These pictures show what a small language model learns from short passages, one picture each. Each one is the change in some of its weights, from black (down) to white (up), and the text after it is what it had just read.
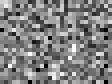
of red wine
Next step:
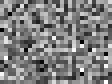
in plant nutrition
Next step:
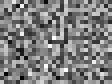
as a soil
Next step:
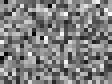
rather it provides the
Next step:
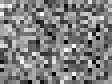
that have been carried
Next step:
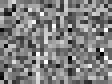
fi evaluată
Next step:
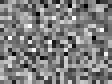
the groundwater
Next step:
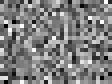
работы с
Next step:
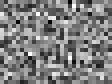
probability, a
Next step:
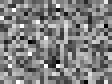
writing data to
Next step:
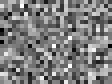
und auf dem
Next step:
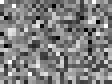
motion can be
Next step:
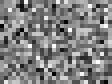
hospitalization to
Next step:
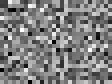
una matriz
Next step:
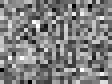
the study period),
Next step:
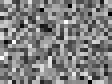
bottom, and
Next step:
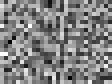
scale in a
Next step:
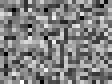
modelo de
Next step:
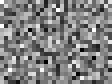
of Secondary
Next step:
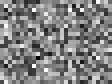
of modern information and
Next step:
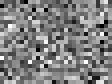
A etapa
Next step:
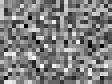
showed that green
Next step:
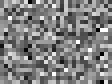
Cite as:
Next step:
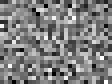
These groundwater
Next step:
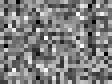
bu mijmar
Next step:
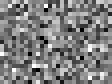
que la preferencia
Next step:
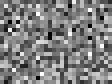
Exhibit 1
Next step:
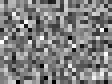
Figure 2.
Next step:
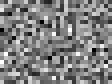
similar pattern in
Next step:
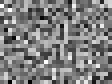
literatur yang
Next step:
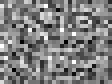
subjects. The samples
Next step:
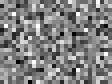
pivotal role
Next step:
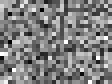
used in in
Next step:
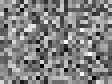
is called the
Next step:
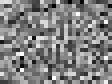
pessoa tem
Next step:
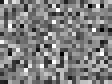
o Termo
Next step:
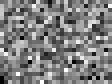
Study on Energy
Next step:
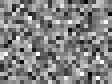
interventions in the
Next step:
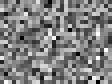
interaction and relationship in
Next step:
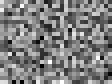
obtained from the
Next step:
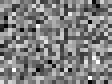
Total current
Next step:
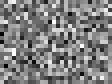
a simple,
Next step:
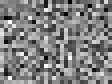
suggesting over
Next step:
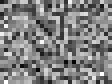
that job portal
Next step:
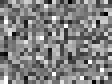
o caimento natural
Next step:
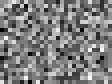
de la relación
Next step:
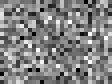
participants willing to
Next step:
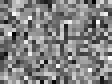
ought to be
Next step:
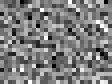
the outpatient
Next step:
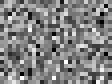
GA approach
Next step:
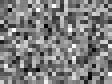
más severos
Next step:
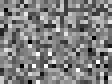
has contributed to
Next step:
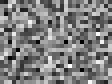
this subject and
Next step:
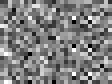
в Южной
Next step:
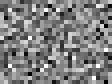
são frequentemente
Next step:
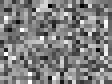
keuze van
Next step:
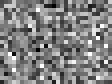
teachers can be from
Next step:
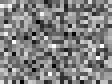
that their was almost
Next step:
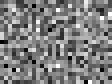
thermal energy,
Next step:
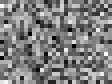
that during the activity
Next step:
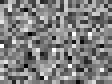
the target region and
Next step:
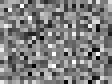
by the National Science
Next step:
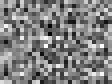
because of better
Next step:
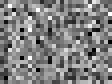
tilning ijtimoiy
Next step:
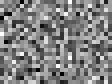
suggested as factors
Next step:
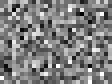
explicit procedure.
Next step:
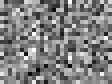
regression coefficients were
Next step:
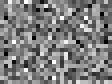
aql bilan
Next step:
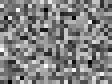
the San
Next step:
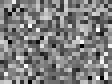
machine followed by
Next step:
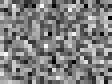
committee and
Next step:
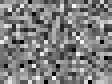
from the research Research
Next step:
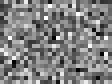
citizen to
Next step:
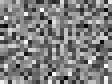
partir do legado
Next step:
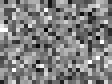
companies make use of
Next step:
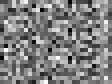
types, fire
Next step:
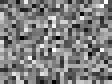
modeling the spectral
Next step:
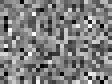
петиції як
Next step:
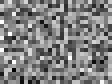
text classification;
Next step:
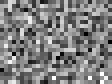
the product. In
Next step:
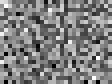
of two sequences is
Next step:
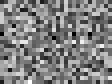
the introduction of
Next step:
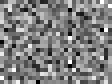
the northward
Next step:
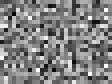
которой является
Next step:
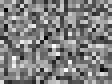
is a function of
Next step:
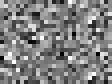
and technical aspects,
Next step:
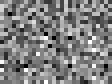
included scoping
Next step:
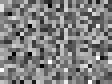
associated with the
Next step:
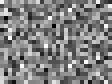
to frequent church
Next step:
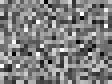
plant species showing
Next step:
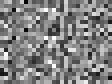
И ИХ
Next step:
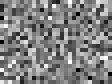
uma obra que
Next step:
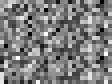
de las variables
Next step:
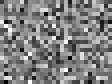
перехода в
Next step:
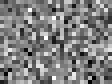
arreglo al
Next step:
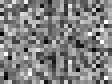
élevée sur
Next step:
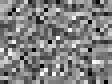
4 hour was
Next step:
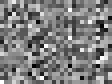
dat dit het
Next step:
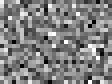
onde se
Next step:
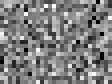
e envolvimento
